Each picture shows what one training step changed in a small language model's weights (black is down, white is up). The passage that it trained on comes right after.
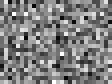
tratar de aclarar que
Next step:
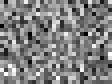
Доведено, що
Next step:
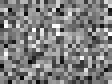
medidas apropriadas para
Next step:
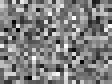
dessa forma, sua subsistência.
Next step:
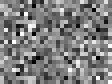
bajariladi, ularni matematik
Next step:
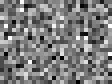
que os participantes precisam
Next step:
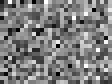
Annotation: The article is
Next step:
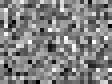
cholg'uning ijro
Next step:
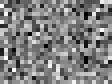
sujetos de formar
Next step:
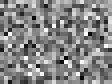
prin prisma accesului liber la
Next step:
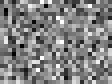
tizimining poydevori
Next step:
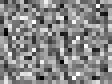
devient peu à peu
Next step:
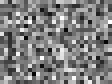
sont sévères et
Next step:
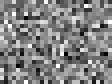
і політичного розвитку.
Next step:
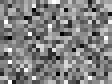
"Innovative trends
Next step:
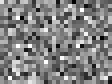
решать поставленные
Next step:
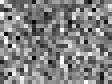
importance of an ongoing
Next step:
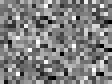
организация делает их
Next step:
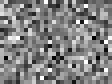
schnellere Reduktion
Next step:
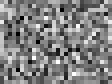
Melalui persiapan
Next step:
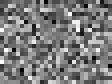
y sustratos, confiere
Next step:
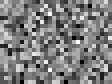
yanada samarali modeliga
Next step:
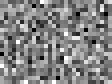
geacht een criterium,
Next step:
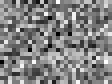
(JSST davriylik
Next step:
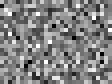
perhitungan pajak
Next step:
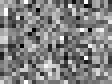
қониқиш ҳисси
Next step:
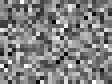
She told the story
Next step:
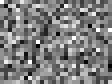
la sustracción de los
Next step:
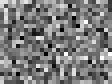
xalqaro tashkilotlar — Jahon
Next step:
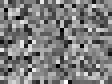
lazos entre distintos
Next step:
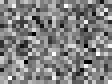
В английском языке
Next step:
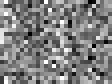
polosali yuklamalar
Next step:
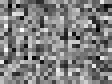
énonçant une
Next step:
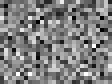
de habilidades cognitivas precoces
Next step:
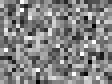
são utilizados em determinado
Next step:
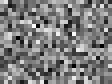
ta'sir etganlarini
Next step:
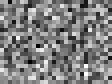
para o trabalho é feito pelo
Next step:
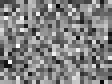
estar a las tres de la
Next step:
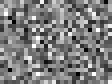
majburiy): bir
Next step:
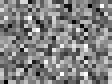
освіти є одним із
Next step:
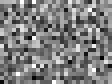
Leia gratuitamente todos
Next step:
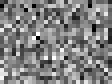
Para el levantamiento de la
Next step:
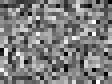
elencado na Lei de
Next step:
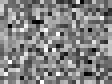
mengadakan 2 daun
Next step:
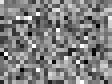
5. Нудненко
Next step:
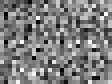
SonıŇ menen
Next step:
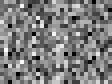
iboratki, u
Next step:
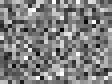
Fundamental I da
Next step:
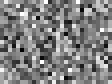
que dialoga com os
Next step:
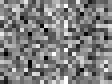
1, проверене су
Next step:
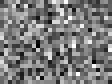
and China: Playing
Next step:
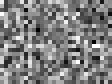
(number only used
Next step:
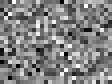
85 Pro juventute
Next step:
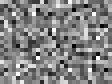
a incorporação de elementos
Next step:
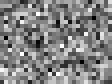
Retrieved from
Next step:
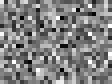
привносит в
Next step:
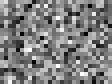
ishlari o'rganildi.
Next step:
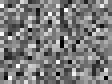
गाय का
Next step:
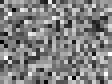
8 dias para abertura de
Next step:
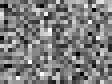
*Informes con datos del
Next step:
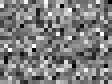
το άτομο
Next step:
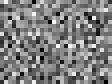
of Applied Science and
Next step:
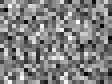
de la tarea y la
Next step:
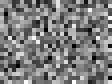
qualidade, um orientador, um
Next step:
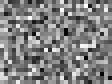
no se publicará.
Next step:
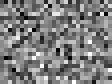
smart doskalar,
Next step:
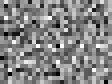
Beengende Kleidung
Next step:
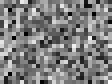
afinar o discurso com os
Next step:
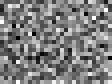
su vez, reconocer,
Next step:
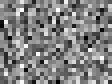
sempre gli stessi
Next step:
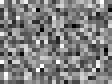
الابداعية بين
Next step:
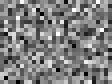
implementó la técnica de entrevistas
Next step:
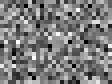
muddatda kamaytirish
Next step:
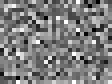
el turismo, protegiendo
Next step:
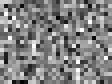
components of dampening
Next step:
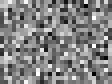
аксиологический смысл
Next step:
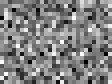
гурес кеңнен
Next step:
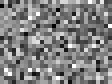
como: uretrotomia
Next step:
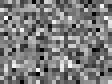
Cengage Learning.
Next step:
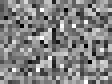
en el empleo de algunos
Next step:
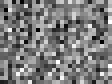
minim. Sectorul
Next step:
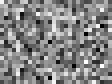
себе в період
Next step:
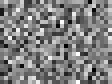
vectorial V sobre un
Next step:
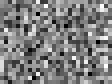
ma'nosida kelsa,
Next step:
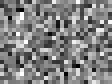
per noli di autogru
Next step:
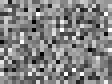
Sumatra seperti
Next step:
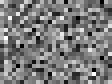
dasturiy ta'minoti asosida
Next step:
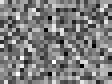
um texto não significa
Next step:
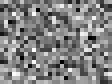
a descriptive approach.
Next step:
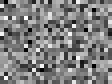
manutenção da alta
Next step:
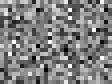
IN BREEDING OF
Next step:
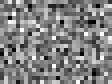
cellules β ,
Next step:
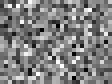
Dies würde allerdings
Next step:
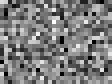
Vliyaniye prostoye
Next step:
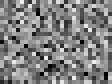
la serie de obras
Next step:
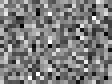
oshirish, raqamli texnologiyalarni joriy
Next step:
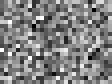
*International Journal of Biological
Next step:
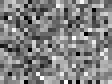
возможности пересмотра
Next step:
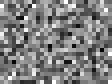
mavzularining aks etishi
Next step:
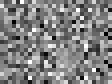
sua última versão foi
